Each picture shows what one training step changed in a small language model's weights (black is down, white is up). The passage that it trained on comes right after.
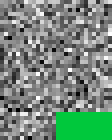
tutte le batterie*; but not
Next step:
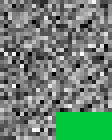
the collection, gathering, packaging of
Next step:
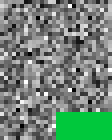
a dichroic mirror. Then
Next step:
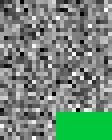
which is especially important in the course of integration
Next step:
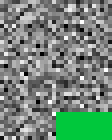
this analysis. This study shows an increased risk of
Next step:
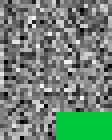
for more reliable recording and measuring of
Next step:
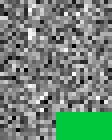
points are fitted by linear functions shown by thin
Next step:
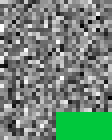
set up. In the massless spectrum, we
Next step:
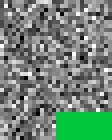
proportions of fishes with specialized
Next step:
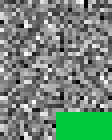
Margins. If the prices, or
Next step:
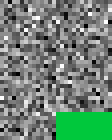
but that simply means that it has the same E
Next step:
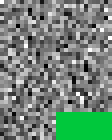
Weaver, "Postbuckling
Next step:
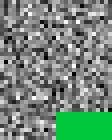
from different extrema collapse on the same line
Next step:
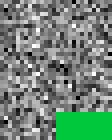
blood pressure, chest pain type,
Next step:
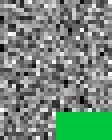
of clinical application, reproducibility, and
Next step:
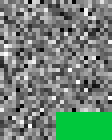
multiple channels, enhance the whole grains
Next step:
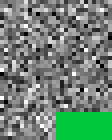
sup-harmonic response frequency over the
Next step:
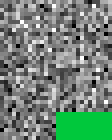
(Chen, 2008). A common measure to
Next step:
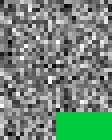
can be obtained from the total space of the
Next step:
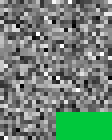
the proposed technique, the advantage of which is that
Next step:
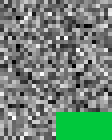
$D_z$ is the covariant
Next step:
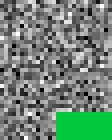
Principles and methodological approach.
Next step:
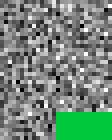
and initiatives including female literacy,
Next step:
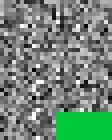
they are callous enough to cheat the
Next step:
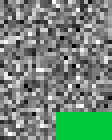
of magnitude as what we calculate because of the large
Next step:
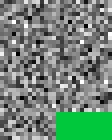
A descriptive and explanatory research design was
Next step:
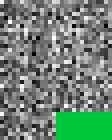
during updation. Figure 1. General
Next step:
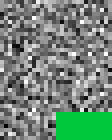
al. [10] who stated that consistent class
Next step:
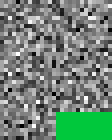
preservation and authentication of data produced
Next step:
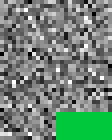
in the caloric curve (temperature
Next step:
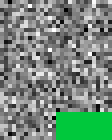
for time travel ... and this is what I
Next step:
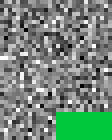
large quantities of data and records (note
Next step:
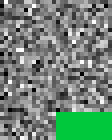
hard TeV $\gamma$-ray source and likely
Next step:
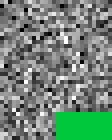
current $j$ as a function of $\phi$
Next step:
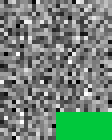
symbol to represent the integral over continuous variables
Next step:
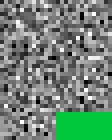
transform) \item ToSTFT : converts the
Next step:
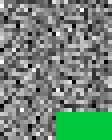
{Copin}, {Aldering},
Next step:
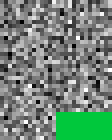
of psychological well-being, this
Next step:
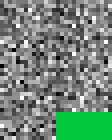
satisfying all the SINR constraints of
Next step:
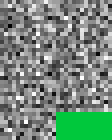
case of diseases like malaria and
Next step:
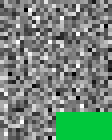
policies for each of them. Then, we
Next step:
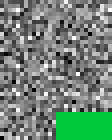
accepted: 07 January
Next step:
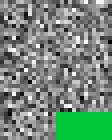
Evidence of increased concern about quality in design
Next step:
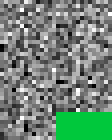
State Physics, Leibniz University of
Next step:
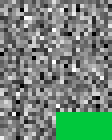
of the thermohaline properties, as shown for
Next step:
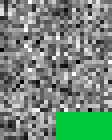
function provided in FLUENT [6].
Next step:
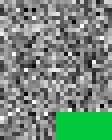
mixture. A clear solution was obtained, to
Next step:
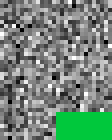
the total energy, as seen from the entries in
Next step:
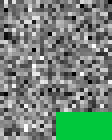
be found for all the vertices $v$ in
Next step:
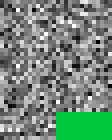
is equal to the strangeness of the more
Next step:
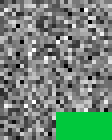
designed for non-overlapping structures. When
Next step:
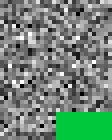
thesis from our calculating limitations, which we
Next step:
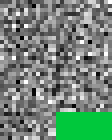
Culture, Leisure, .. – 3
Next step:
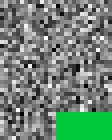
representational potential. 2. **Dynamical
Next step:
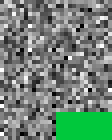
as a buffering system through which the
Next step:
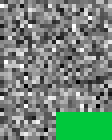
providing metadata of these studies. The
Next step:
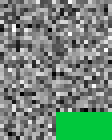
the ER network is similar to the tree
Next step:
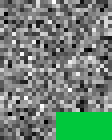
and how people in front of the TV
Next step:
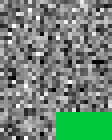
0.00 4 Job enrichment
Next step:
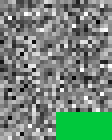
resistant and susceptible fish
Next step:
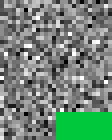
remove the real-world noise while the
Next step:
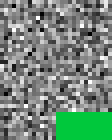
oil yield/fed in Northern
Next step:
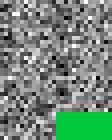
later. The steep slope found in the energy
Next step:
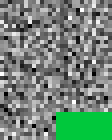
a more substantial impact on economic growth and
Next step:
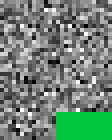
the scalars are fixed then a comb method
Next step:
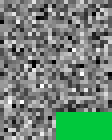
Congress Association (L
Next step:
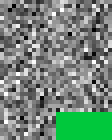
Study have consented to have their data used
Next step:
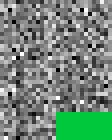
Shropshire, Martin,
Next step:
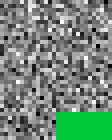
are updated by the most number of commits,
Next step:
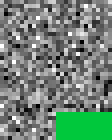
with a known concentration of DA and recovery
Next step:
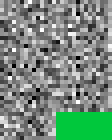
Zhengwei You[c],
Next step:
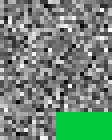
dead at $\vs$. % (see
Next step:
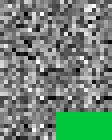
use on farms farms by 10% to
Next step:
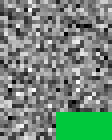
choice of resonant parameters are obtained, and are together
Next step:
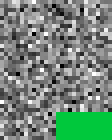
performance point e_m is determined so that the
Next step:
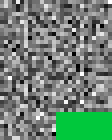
and B. McMullen. Big
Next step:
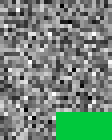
on public skin cancer databases and
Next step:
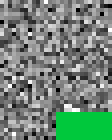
of two planets transiting \target,
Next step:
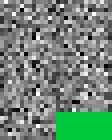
(\ref{eq:TC1}) includes only
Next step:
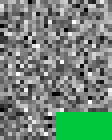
technical events. She took various academic
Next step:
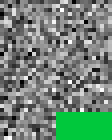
in the Randall-Sundrum
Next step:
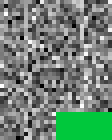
to control filariasis. The stem is
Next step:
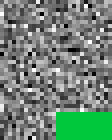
in Figure~\ref{f9} the
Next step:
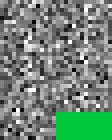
derived using mathematically strict stationary phase
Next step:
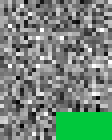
of the screw conveyor used to transport
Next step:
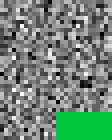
Bihar, India over a period of
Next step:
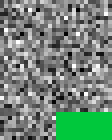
field can be reconstructed knowing the density of
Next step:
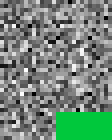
the beginning of this simulation. But these values
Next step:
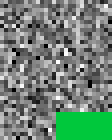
the MAE metric for the T-method
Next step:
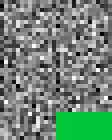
mathematics (above 6 out of 10).
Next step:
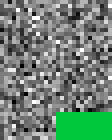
located in Jordan. The centre was
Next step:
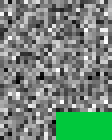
Increasing the funding further, transitions the
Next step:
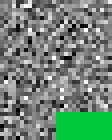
and Development}}, pages 4--19,
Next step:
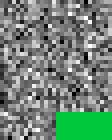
or open access managing software importing
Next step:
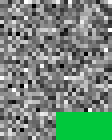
and 1, by dividing through by the maximum
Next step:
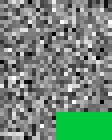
API already has over half million hits
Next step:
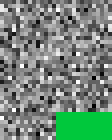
Khan Yusufi b,
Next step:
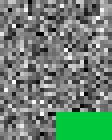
et al.}} \newblock {\em A
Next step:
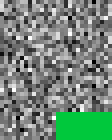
case of Jeffrey Dahmer. For
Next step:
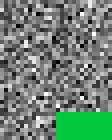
substantially different impurity-state
